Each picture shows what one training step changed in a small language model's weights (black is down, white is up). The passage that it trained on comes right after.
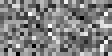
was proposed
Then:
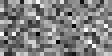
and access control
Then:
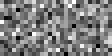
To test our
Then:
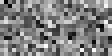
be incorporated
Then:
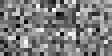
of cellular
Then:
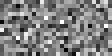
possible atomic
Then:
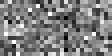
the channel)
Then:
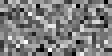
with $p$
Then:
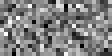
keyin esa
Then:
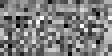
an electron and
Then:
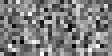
contribution alone.
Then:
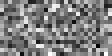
as early as
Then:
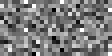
\cdot \Big(
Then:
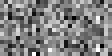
Learning: A
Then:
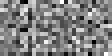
different chemical
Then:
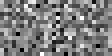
o fechamento
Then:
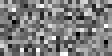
is the temperature of the
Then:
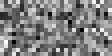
of the model,
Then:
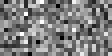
plays role of
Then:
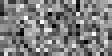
of post -
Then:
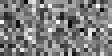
averaging two
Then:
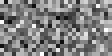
the stability of
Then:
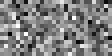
va uzviy
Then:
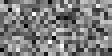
the brane,
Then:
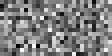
Lyon 1,
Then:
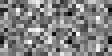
updates to
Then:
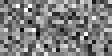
las críticas
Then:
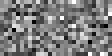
faol jalb
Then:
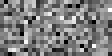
outro lado,
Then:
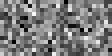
here.} The
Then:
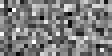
We derive the
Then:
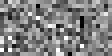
with increasing
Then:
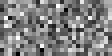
présenté en
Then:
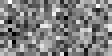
existence, it
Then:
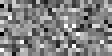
uning adabiy
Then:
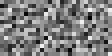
language of
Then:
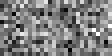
plot of the
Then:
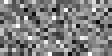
um arbusto
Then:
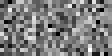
a new role
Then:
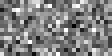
appropriate theory
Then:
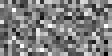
is a function of
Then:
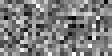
not yet been
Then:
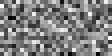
(for a case of
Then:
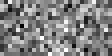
of desiderata
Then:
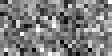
known as
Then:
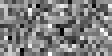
na capital e
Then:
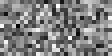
We fabricated
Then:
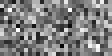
at the last
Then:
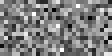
burden by
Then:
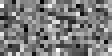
varying \(
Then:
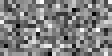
Evidence from
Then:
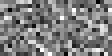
with equality if
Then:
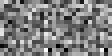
second field equation of
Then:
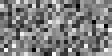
A, Borg
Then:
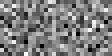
cultural no
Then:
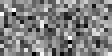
on the filament
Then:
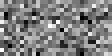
useful to
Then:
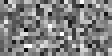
by the Dark
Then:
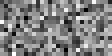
mark packets
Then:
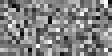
por inundaciones
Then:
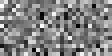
on July
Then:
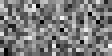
a_i \bar
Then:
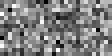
the pseudo
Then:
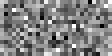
to an interval of
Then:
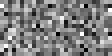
il luogo
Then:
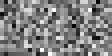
they imply the
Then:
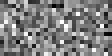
uma miríade
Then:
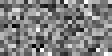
as even or
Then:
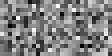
Di sisi
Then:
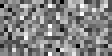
fica claro
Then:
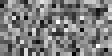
Las bases
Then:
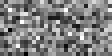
regulators in
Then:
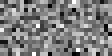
prorockich w
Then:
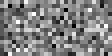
Este trabalho
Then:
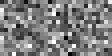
Saham Pada
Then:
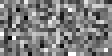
We first begin the
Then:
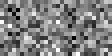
during measurement
